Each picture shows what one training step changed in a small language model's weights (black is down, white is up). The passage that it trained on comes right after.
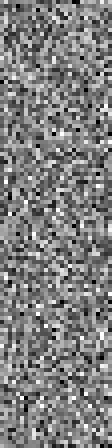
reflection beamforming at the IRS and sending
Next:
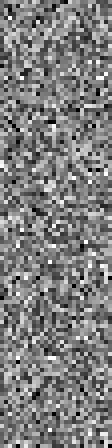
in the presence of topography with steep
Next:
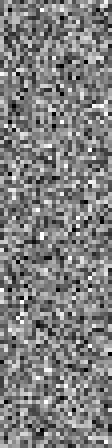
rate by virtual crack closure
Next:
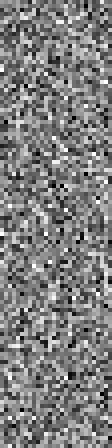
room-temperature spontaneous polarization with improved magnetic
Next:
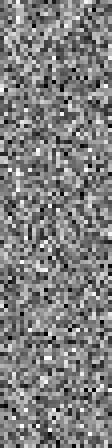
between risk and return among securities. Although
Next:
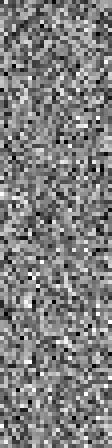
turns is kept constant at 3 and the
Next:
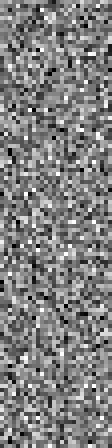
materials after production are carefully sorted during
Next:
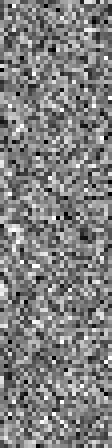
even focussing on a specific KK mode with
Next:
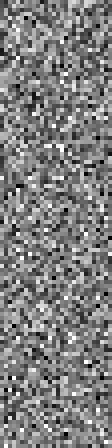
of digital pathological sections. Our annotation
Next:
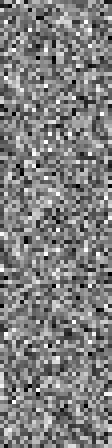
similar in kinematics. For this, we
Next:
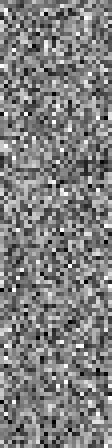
study, we also wish to contribute to the
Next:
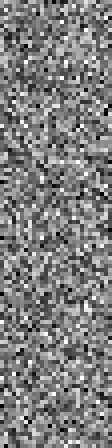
consent for data sharing and long term preservation included
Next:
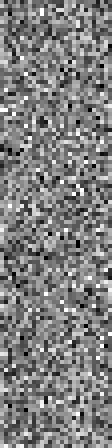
achieve the same goals and objectives for the good of
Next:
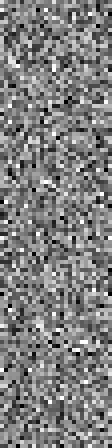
hole was calculated and found that it coincides with
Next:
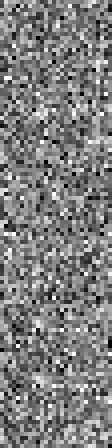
due to the spin-orbit interaction and leads
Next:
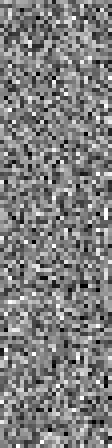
well as influence of competition on the behavior of
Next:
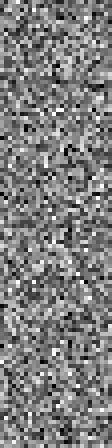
applying covariant derivatives: \begin{eqnarray}
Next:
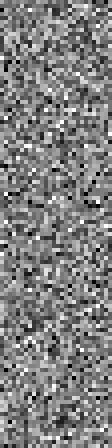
Inductive e (18 graphs)
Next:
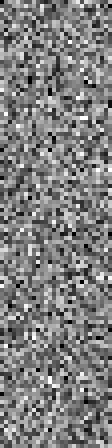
to assess some statistical properties of the parameters. Note
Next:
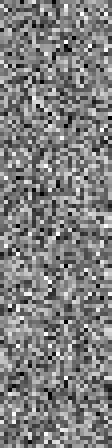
collected included demographics, physical activity levels,
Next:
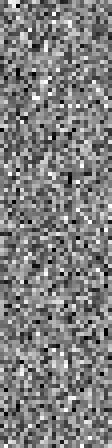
that low dimensional material, such as a 2D
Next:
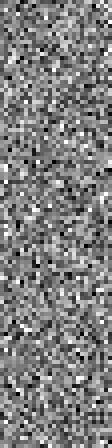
questions that represent the shared cognitive perspective of the respondents
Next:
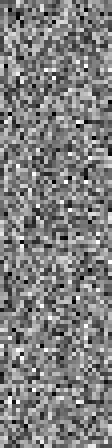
been absorbed by the contact diagrams, thus,
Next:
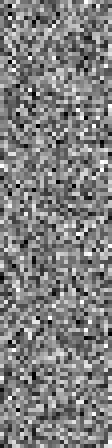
on services marketing, including the use of research
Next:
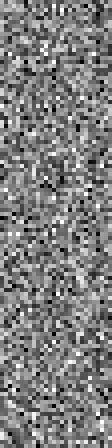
\ldots, M$. These are the finite size
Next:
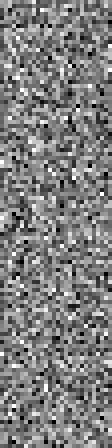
traveling waves becomes a rather weak condition, does
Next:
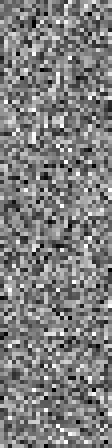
supplier was 18–25 °C.
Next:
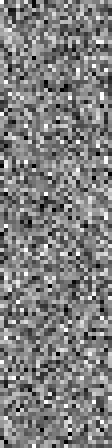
d'Ivoire.* ⁴
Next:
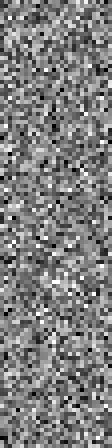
the missing 30.863 votes to
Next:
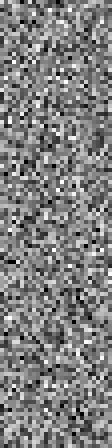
On the other hand, the distributions for the
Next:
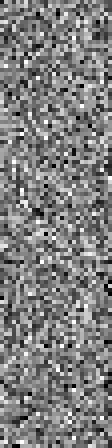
associated topological degeneracy only in the limit when
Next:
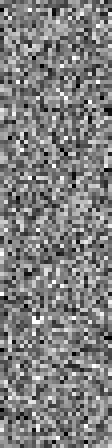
In the compressive epitaxial strain
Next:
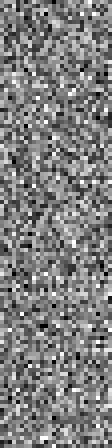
data as inputs and returns a vector of coefficient
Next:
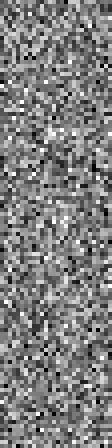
and are worthy to be extensively studied.
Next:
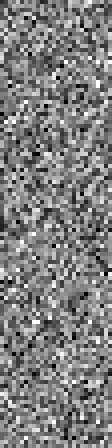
of the relationship between managerial ownership
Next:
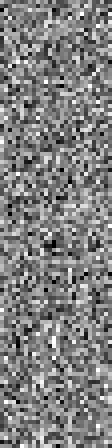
In the transition from hole-based to
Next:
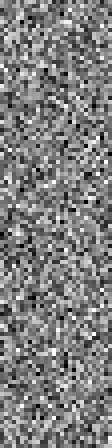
Keywords: traffic accidents,
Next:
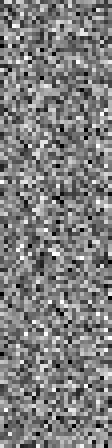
at the parental branch. Similarly, a particle
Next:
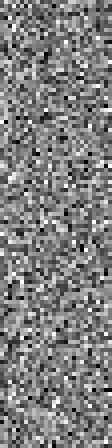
is explained by the fact that the dilaton
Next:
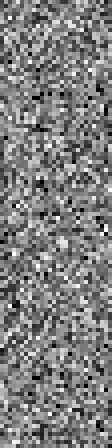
the wave function with largest virtuality, being
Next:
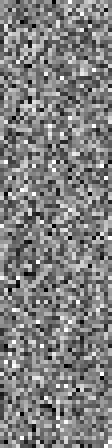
research was conducted in the absence of any commercial or
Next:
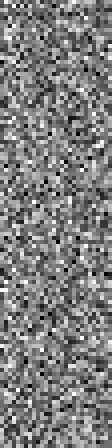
is unclear whether there is one or two
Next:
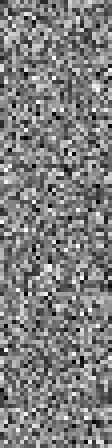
of heavy metals in the inner bark and
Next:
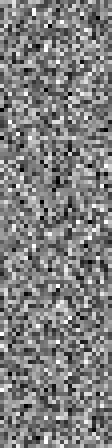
While we find we can differentiate the
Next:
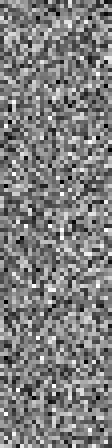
a few years; Besides, many
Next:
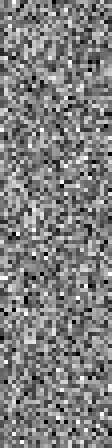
our traditional testing methodology (create a
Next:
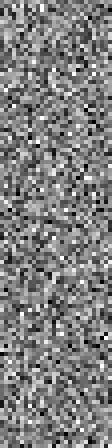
VII and IX, respectively. The results
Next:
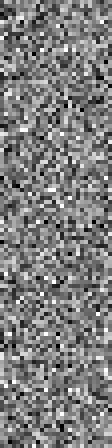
with 18 mol% CO₂ concentration. The
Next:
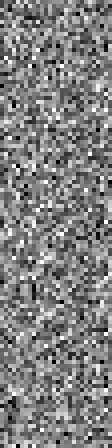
are shown for the three borehole
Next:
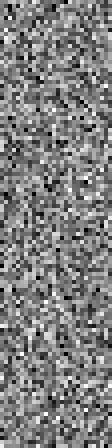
in schemes A and B. The true entropy of
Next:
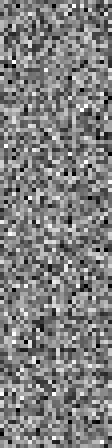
profile is sensitive to the low-energy spectral index
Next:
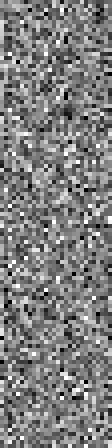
\mathrm{d}\cos \theta_s
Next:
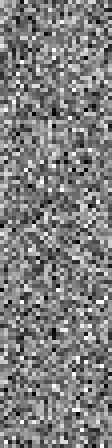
choice: DeepSeek (V2 through
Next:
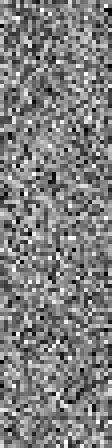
greatly, this value is 40%
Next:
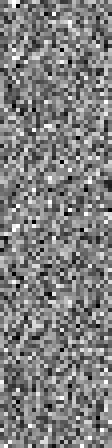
that incorporate recently improved values for all the atomic
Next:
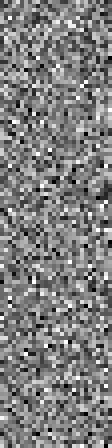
the amplitude of the astrometric
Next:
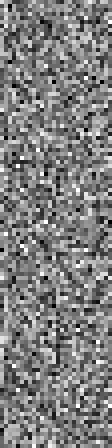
framework was developed for the prediction of nonlinear
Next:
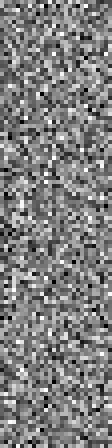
transactions or video views. It is important
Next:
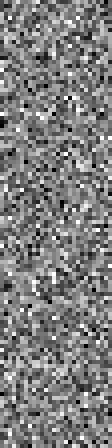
the MPN KEDF. As
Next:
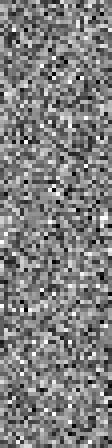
developed a new EDP framework inspired
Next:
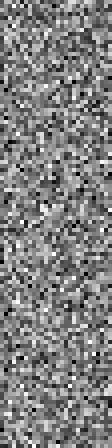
is among the most productive marine ecosystems
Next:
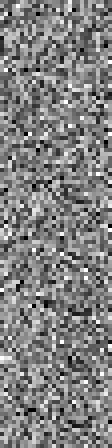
Agency Procedures and numerous other
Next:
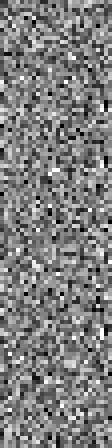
of the architecture of the liver given the
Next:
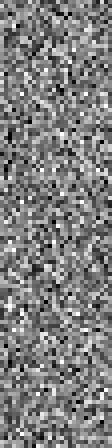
shape, or deformability. Nano-sized
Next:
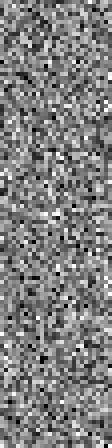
actions, from the non-relativistic limit of
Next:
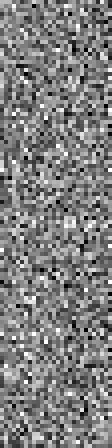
construction strategy of practice teaching system including
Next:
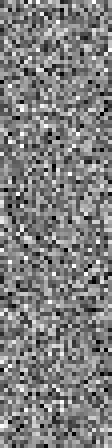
analysis. We also numerically compute the period of
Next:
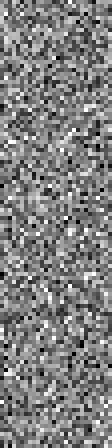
*Nursing Theory*, 2016,
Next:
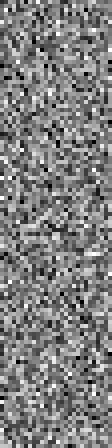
analysis completely analogous to the one used above,
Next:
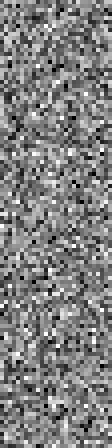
"Silver Age." Another crucial focus
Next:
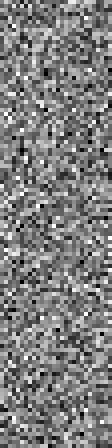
is difference in the way countries handle and
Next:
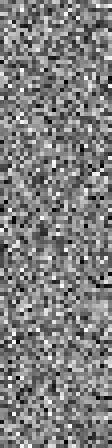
Methods 2.1. Optical
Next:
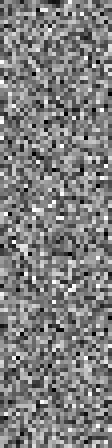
planting. Even tree-plantations with
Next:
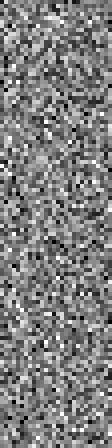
15nm and 20nm thick thin films under
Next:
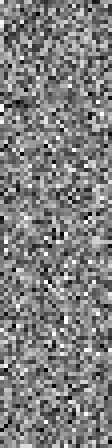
g \\ u_2 \end{bmatrix}
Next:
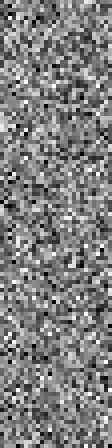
on 2023 with new guidelines for managing
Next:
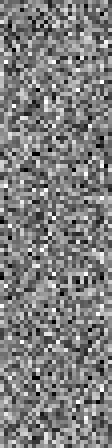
distance, than the actual mean cluster distance
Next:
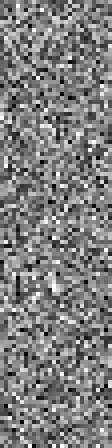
Callus was induced from stem sections of
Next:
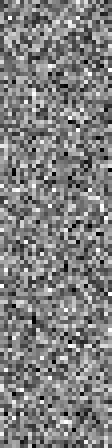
the ideas of a broad academic community.
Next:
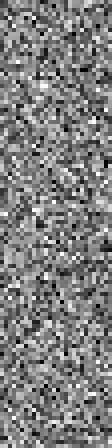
of the aromatic ring on complexation.
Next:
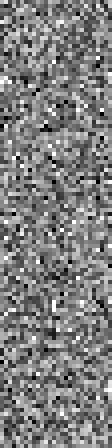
Supplementary Material for this article can be found
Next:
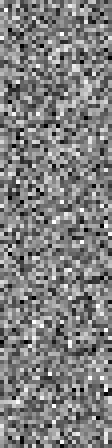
original CLIP. The larger increase of robust
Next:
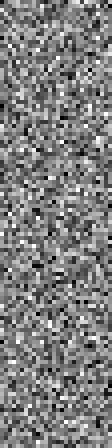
to reduce the carbon footprint of human activities.
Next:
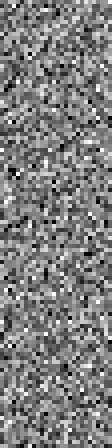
where he also told us that he
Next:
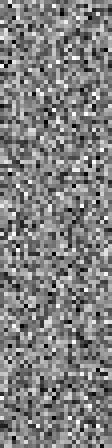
WS. Which has greater analgesic
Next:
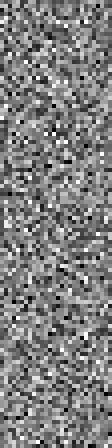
compute PSF at neighboring pixels using point source
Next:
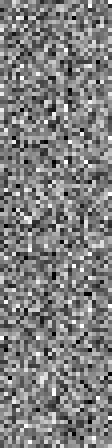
by 2D-NMR (Fig.
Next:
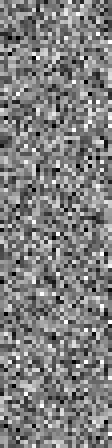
myötä, arktinen
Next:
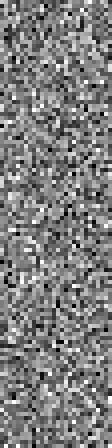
environment is increasing significantly which causes to increase the environment
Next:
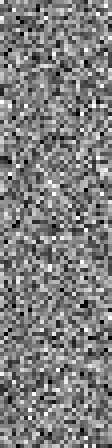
hours for her to choose. Tell
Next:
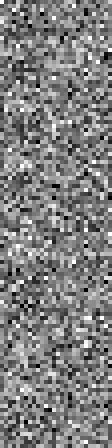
+ AK-12 Propyl
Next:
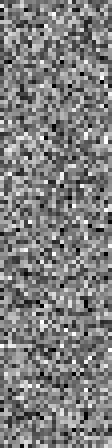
Astrophysical Research Consortium for the
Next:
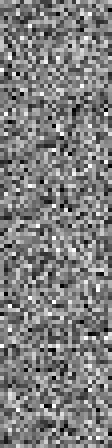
say that the Planck energy is the region
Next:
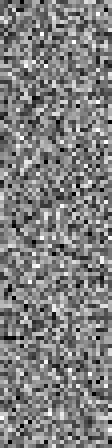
grouped as the conative factors. In the
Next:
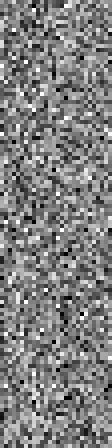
researcher suggests that this research be carried out with
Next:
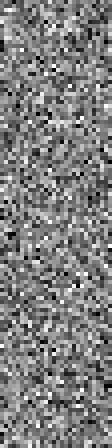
non-equilibrium dynamics of low-dimensional quantum
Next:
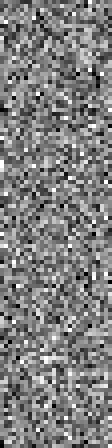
tree line $\ell_1$ hooks
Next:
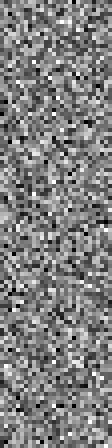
Give them conceptual tests on the topic
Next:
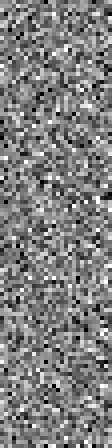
vinyl ketone. Scheme
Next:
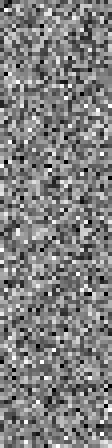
Multidrug-Resistant Pathogens
